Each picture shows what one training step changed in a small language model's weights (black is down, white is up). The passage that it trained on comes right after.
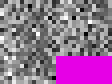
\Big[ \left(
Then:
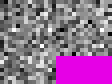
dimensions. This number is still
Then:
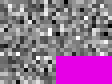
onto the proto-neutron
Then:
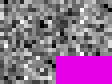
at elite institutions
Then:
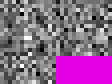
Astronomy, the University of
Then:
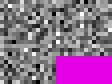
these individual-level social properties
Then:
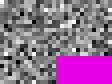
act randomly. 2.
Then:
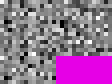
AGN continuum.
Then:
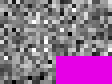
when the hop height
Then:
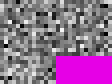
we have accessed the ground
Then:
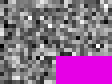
This hierarchy is a
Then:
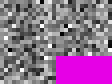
collection process followed by an
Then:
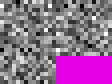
laser host, has been studied
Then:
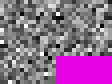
then incorporate this effective area
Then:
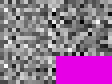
have\footnote{Here we
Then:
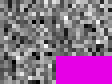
series of adjustments to
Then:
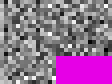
for exploring many pressing
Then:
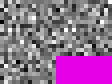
data, (5) train
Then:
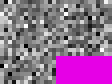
on Isabelle"
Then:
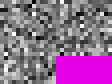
codes are optimal Pearson
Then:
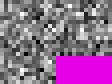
by Gale and the other
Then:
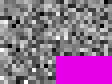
$B$ and meson
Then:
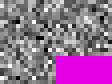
and Steven~H
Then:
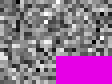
profiles and CR injection
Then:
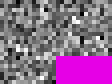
normal lungs appear dark
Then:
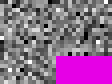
$C$ eliminates
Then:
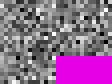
will be collected this year which
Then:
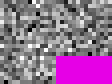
} \subsubsection*{Data
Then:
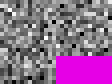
configurations and the observation of an
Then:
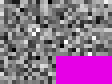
of the phase degrees of freedom
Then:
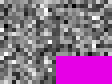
was based on the text analysis
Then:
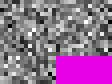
surface densities (the top
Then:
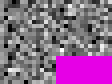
ellipsoids of
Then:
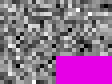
dielectronic donors
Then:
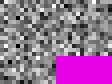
the separation curve \[
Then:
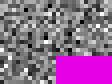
macroscopic states precisely matching
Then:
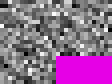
2020: Available at
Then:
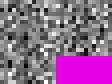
project has been removed from
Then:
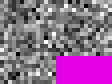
taken as pseudovacuum
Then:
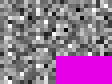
trilinear algebra. The
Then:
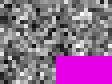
Lancaster Institute for the
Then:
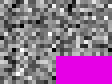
the Galaxy up to energies
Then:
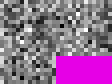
the unintegrated gluon
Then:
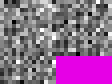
due to the presence of a
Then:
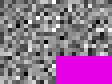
applications. This paper presents a
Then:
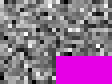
since the answer is: because
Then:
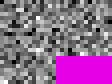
regularized Casimir energy
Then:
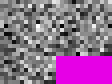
are reproduced only around
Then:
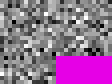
states while the peak at
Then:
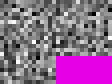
(\ie a dataset equal to
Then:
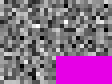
point actions of QCD satisfy the
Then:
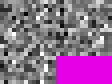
This work was supported by
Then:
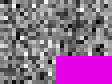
requirements on the activity of the
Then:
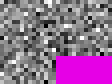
but affects only the amount
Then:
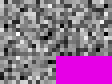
for the master constraint
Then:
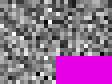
relative PIN versus GSO
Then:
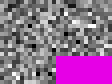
dense 2D vector fields without
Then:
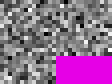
spacetimes. These include,
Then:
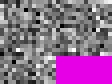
distribution is a truncated normal
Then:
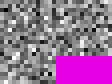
system; these are illustrated in
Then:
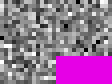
for helium clusters interacting through
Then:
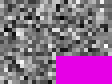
will be decisive to confirm
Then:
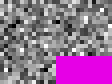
with increasing temperature. More details
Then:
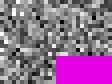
0HA, United
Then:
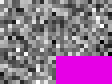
essential idea in considering the limit
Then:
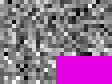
be used for asset
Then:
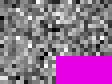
E_l$, and
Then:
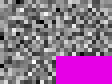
filters and processes data onto
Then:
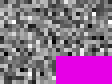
\section{Model Design
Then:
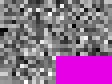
namely the number of molecules on
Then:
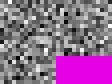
(clustered) dark
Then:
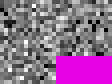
emission of these objects. As
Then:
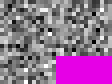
being generated and shared on these
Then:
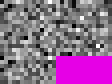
spreading errors is given by
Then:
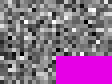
exploring the methodological
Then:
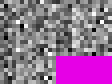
a direct coupling to a magnetic
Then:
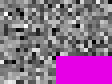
a non-minimal
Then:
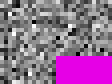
phase disappears completely above
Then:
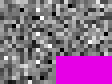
$\wp$ is the
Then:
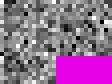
amounts of unobserved
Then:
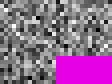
provide a direct mapping between the
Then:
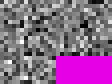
the coffee-ring
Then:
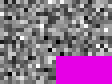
its leading coefficient is not
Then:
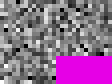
closed at arbitrary order, which
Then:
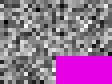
time averages using wind
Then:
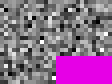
the address bitmap allows for
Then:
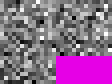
ions also encode the
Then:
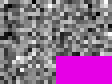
Hall voltage, induced by a
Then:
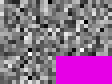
of the hopping rate with
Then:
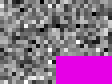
following discussion we shall denote by
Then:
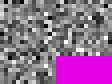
at each of the 5 sample
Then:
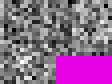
quiver, corresponding to the
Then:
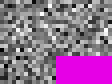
equilibrium lattice QCD thermodynamics,
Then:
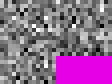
round of MSD and the
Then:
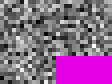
the cosmological constant is zero,
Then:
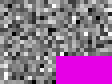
different $g$ being known
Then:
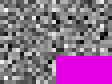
have performed a parametric study
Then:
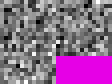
the preferred value for
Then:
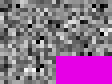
approximation techniques for developing various
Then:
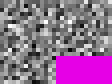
changes to pointers while
